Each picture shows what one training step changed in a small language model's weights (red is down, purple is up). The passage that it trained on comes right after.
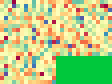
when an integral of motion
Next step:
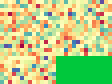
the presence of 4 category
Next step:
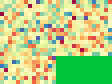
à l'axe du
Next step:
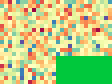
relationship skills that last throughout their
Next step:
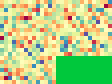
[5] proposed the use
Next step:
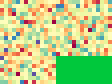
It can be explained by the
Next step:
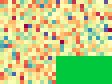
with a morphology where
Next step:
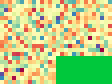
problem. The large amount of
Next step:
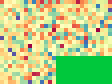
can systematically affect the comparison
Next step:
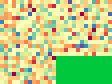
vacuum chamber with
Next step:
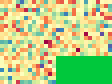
regime the probability distribution of the
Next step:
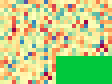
simplest possible connection to
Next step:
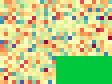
far away from the
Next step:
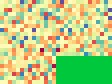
THE FIELD OF
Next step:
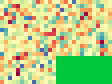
fuzzy set, interval
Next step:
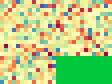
Automation of Food
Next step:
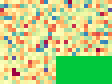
and the (0 1
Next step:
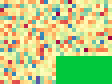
and a pulse repetition period
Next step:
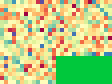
якщо вона
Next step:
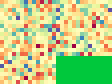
can be generalised for use
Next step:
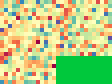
dos efeitos da
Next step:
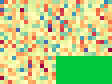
a los frutales o
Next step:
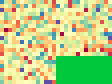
ohm coaxial
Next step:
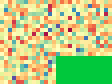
large number of objects for our
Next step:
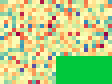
Commission (NEC),
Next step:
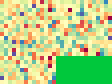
were modelled on a
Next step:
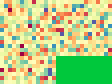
Although this is certainly the
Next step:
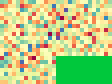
System (OES) which
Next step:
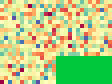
presents an inquiry
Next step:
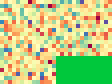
Standard Code of
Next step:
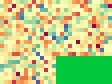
В связи с
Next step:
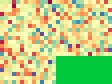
a question of revaluing
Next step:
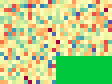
River were compared to the
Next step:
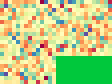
and assimilation of
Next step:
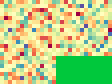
della nuova
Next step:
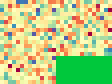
foi enviado via
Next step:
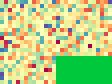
To evaluate the performance of the
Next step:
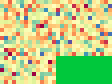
charge of the two particles
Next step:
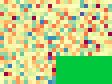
of perovskite
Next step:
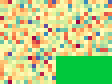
case studies of civic
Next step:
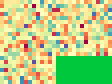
and starts operating, genome
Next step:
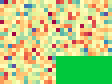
in six repositories
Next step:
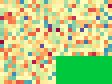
selects three typical cloud service
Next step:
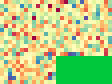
of this fundamental quantity.
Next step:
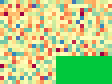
some instances. We then
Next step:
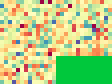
leaves are used as
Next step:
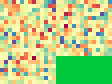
For the spin-up channel
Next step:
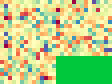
judgment, principal component
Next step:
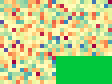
Boshqa qarashlarga
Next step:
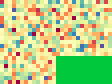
be kept below 1\%
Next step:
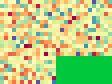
the Landau levels of
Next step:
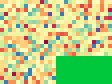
we present our conclusions and
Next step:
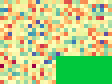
sklet muskullarining
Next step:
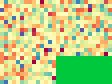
borishiga sabab
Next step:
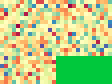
2 humanities arts social
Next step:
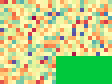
in Palestinian
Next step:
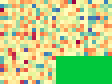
and dyspnea
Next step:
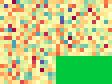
at the Fermi level for
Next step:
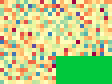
study or teaching of foreign
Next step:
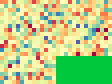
local governments are given the
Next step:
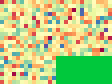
in sharp contrast to
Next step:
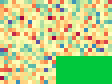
enclosure where the
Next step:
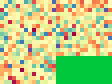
United States. The
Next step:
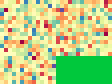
negócio dada
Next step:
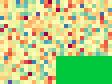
for the astrophysical
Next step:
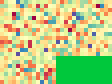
to support the objectives of
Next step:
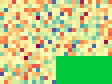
subsidy according to
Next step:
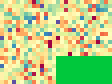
kengash ishini
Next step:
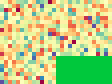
Yuqori sifatli
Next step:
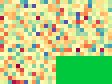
test case generation. Figure
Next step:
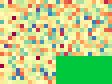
angiography confirmed
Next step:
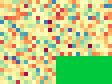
a) Mean of the
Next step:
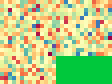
platform, defines basic information
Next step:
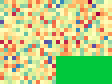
Broadening the
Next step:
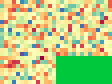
и средними
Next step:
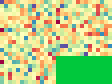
birthday, and the
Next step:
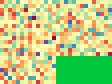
that a change in market
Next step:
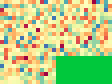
and degree of polarization are likely
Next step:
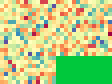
which increases: both effects then
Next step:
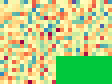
anomalous magnetic moment
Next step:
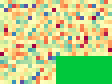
ml IV drip
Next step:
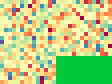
SMITH, C.
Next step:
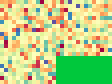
frequently obscured.
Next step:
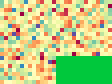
each system. Panels
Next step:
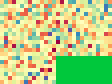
choosing a method of
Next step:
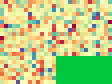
However, further studies on the
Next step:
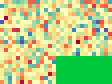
electronic coupling but are symmetry allowed
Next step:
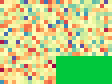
show a clear phase dependence on
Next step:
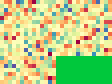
motion following from this Lagrangian are
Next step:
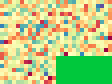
velocity, which generally decreases as
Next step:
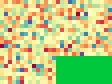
\title{An atomic
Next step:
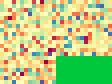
students' language learning and they
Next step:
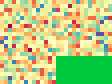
providing the five Mathematical
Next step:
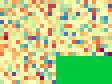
method proposed in [9]
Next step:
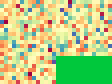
в 1,8 раза
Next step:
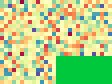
El análisis de la relación
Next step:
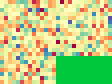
address will be checked,
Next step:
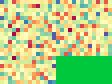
be explicit mentions of
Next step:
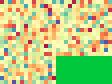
for scenario Ks1 in
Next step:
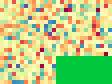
as CHNOPS.
